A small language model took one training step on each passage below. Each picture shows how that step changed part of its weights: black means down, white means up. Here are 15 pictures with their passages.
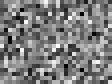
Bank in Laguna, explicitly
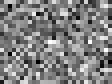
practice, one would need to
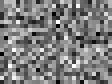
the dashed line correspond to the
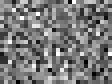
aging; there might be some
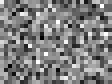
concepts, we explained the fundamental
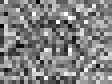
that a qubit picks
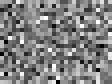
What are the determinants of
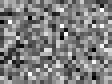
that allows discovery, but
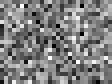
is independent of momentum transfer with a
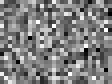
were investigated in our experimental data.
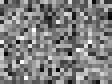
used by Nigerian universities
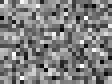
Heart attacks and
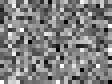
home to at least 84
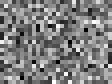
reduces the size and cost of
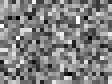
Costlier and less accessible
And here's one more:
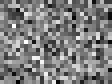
used to drive the
